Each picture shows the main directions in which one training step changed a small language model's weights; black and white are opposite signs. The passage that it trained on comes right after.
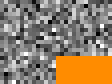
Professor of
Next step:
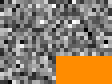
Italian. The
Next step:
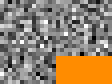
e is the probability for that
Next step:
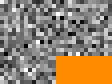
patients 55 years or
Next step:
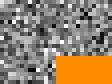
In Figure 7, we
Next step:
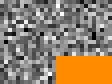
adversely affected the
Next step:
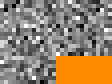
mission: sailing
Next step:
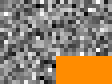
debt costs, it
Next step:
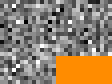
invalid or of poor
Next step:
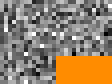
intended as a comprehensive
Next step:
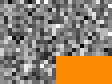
in this area, have great
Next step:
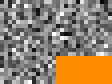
effort to adapt to his
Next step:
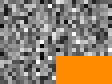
In other words, prior
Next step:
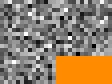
in-depth discussion
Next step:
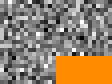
it is expected that this study
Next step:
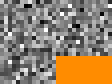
et al. established a model
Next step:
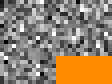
Which is also know as
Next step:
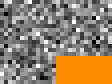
that calculated purely on
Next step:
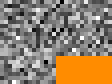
the institution help the students
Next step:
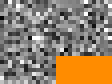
of type A , the
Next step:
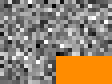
and kept in 4%
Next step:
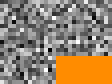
responsible for thermal changing
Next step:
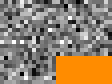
and applied load as a function
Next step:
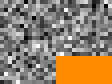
fungi have been reported
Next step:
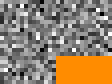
accurately predict load values
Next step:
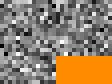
linked to other existing data
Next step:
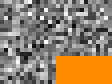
that of *G.
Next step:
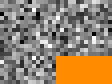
be more effective in preventing
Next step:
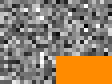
Reproduction stage - i.
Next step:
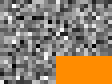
only this two sets of
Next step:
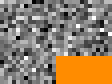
so that learners gain the
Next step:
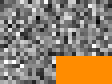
NPK application at
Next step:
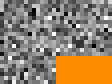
ANC check-ups
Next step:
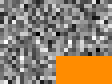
still low in volume and in
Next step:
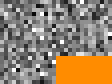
membranes characterized
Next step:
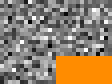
the study period, 120
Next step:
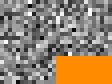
of insoluble polymer
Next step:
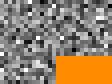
(Duration) From
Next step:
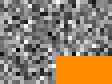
aggression diffusion
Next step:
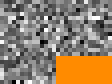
a key component of sustainability
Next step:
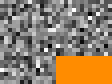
this model cannot be used for
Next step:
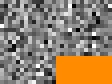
making his children's stories
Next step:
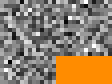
Besides, only
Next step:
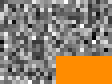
hydrogels for drug
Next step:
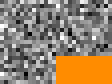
Values are expressed as
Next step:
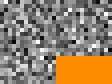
military relationship between the two countries
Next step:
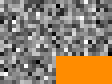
relative output of nominal
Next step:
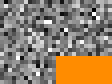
and interpreted using
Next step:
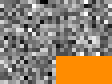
of paddy
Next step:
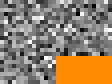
the ANOVA
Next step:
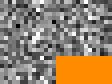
as well as investigate the
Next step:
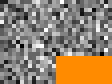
However, Christian
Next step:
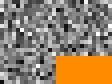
compression behavior is given by
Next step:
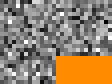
all regions, negative trenders
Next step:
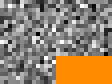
shear stress approach is based
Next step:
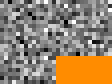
to propose a measurement method
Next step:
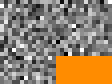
randomly. The minima
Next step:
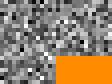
ROS Rate
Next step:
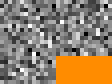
wound healing is
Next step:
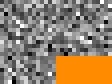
& GBPH from
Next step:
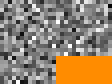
μg ( Recovery
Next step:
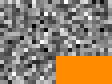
to contractures not
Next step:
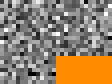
need to embrace the
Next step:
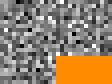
brake materials taken under
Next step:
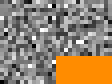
are production management, manufacturing and
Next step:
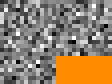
presence of symptoms reported to
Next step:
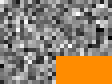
study, a literature review has
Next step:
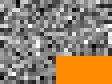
impacts of fiscal policy
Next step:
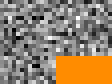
the first hours of the
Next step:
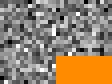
of Unoka,
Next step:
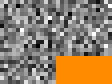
consists of enhanced
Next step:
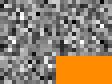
Teaching Approach
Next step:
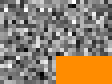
molecular collections in
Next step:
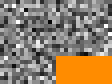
improve on the three principal
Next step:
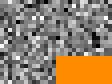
on board the moving
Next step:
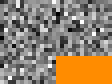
light control mechanisms and limited
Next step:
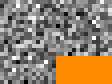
a unified, theoretical
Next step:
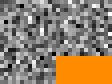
middle values is used.
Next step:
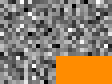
(hereinafter, the
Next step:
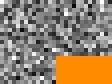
study. Two independent
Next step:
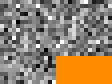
have symbiotic relationship
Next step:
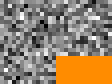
by their posterior
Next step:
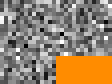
obtained from the proportion
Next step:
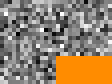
reports from recognized organizations
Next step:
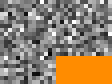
EPU in the
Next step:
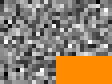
National Research Council
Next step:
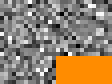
of the state. The high
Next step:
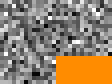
ethnic groups by means
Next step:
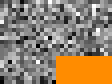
seen in real-world
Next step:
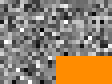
various authors in relation
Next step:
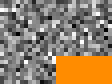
[1] Mehmet
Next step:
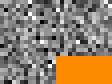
Ierna, A.;
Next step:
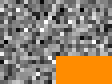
reaction (simple
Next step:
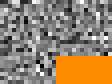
findings suggest that pastors are
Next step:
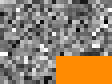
what a User Interface
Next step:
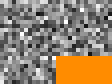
materiales carbonosos
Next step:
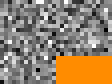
there is a positive association
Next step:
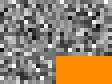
night sky activity that
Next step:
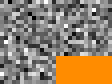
to mediate the influence
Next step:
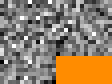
conditioning performs poorly
